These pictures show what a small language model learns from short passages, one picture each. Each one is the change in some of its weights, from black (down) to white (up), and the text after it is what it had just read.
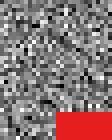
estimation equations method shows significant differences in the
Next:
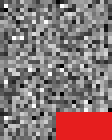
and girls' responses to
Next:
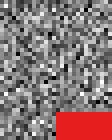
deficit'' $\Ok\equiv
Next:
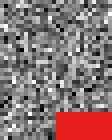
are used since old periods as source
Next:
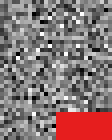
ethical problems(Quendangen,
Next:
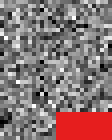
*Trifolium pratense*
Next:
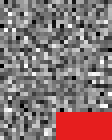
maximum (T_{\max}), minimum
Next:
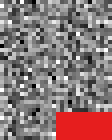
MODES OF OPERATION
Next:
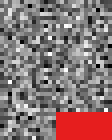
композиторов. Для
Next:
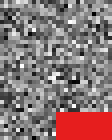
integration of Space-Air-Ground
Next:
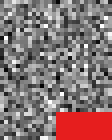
basis is orthonormal under the
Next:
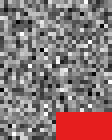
resolutions aimed at ensuring the
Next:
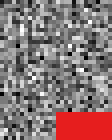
\end{equation} As can be seen, the
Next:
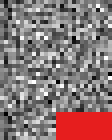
П. Ј. Шафарик
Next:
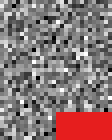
potential implications. Educational institutions
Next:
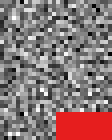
1994, Active Galactic
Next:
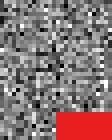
10 In the previous sections, the
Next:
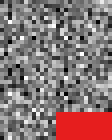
(e.g. anti-air
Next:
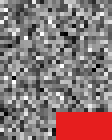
left 3TJJ $\mu_{\rm J}$
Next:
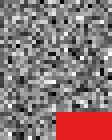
facts. Research has shown that those
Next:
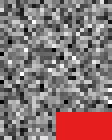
\ C$, and $D$ are functions of
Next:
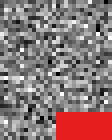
i finansowemu przez PAN
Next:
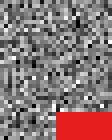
in four emission peaks. When
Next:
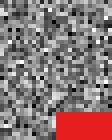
between polar LFO and non-polar
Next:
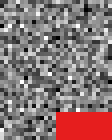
the filament to a fixed
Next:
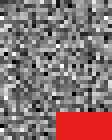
individual, particularly those nearing
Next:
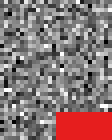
Die design effects the exit temperature and exit
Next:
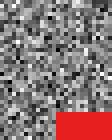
Evaluation sessions held after the
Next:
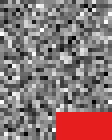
are observed for off-critical temperatures
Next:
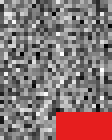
the antipsychotic drugs
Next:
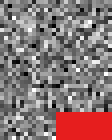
%The $\Psi tc$
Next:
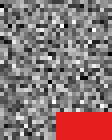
a_k x_s - a_k
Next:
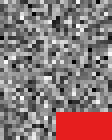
the path integral. Since only the
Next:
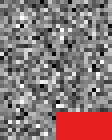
N/A. Competing interests The
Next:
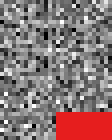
AN EFFICIENT
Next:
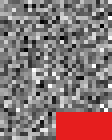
50% payload | Data
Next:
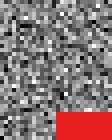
It also analyzes the issues of
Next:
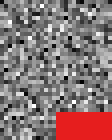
0.424 Sex, Female n
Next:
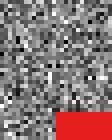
of this environment. As there are four types
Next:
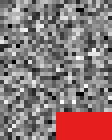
tanya jawab, atau
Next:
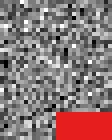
effect for counter-propagating
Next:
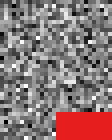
Hikoya davomida bu motiv
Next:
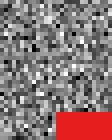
of the compound shows that it contains
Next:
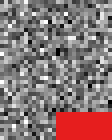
be generated in a cavity by the experimental
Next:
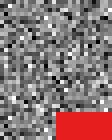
base of taxonomic and
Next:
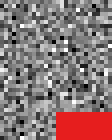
noise, however, there is no obvious
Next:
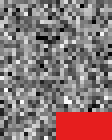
1990-es évek végén
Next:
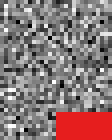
becomes first-order insensitive to field
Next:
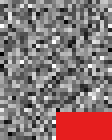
of $\hbar=1$) modulo
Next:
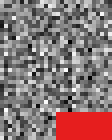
and methodology of the U-publications under
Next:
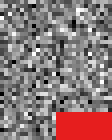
the listing of supermatrix clades
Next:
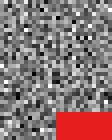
темп життя ставить
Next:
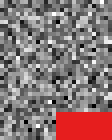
has high accuracy in urban
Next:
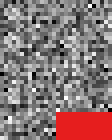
innovasiya onlayn
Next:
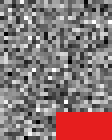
diseases, and ear infections.
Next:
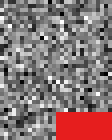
arches crossing the magnetic polarity
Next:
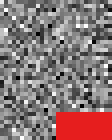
detection algorithm proposed to the molecular
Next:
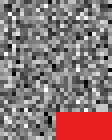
139), but may also play an important
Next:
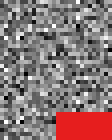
guanidinium salts have been
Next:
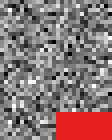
zaman tersebut akan
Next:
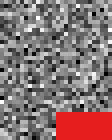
of ongoing marketing through the
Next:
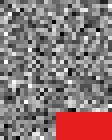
línea Investigación y
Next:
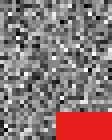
from two datasets. We will focus on
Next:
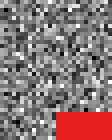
EM$_2$) as the proxy
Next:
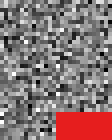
specifically, but rather for social
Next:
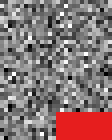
towards using agro-chemicals in
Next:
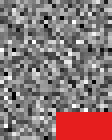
using stochastic gradient ascent
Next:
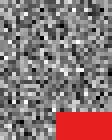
в котором нет религии.
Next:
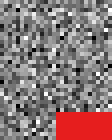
жінок. При гострій
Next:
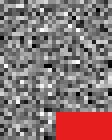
bo‘lishi mumkin.
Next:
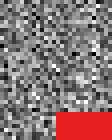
eine dichte Hängung der
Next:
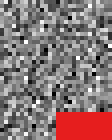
соответствии с
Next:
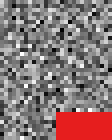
haybatini saqlab
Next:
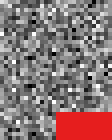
with a corresponding point on the ribbon
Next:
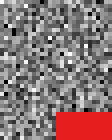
barrier is considered to be symmetric
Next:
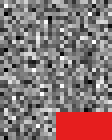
action with the derivation of the higher order
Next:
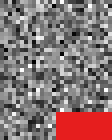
{myatt}, with same chemical
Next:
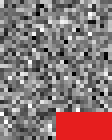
deberá seguir teniendo
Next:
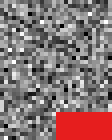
characters showed an allometric growth. This
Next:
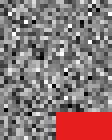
recommended:** - To list all
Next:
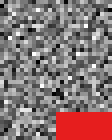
central idea is to transform source
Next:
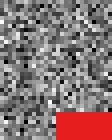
widened between a communicative approach and a
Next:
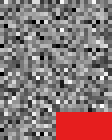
KOKAND KHANAT:
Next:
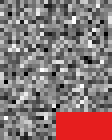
on both scheduling (esp. with
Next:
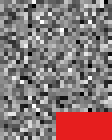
partial decay widths to gauge
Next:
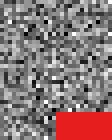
ligados à música podem
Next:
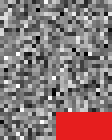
is necessary to study changes in the
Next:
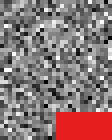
Science and Research. – 2024.
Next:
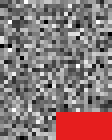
saat ini. Jurnal yang
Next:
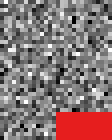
definiteness, we choose
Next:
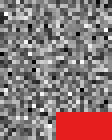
can be rejected on the basis of our
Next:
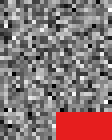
PSF stars are clipped in different
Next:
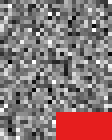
uchun potensial eksport
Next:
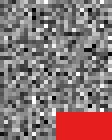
o`rganish metodi; 2.
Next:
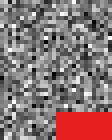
located in the GC region. The
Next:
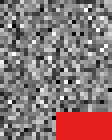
resident, Department of
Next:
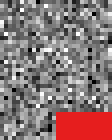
from this search due to its low probability.
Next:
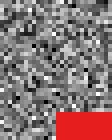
use several identification parameters in the prediction
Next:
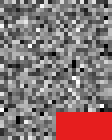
a local dynamical friction wake in the
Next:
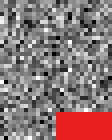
the diffraction effect in paraxial
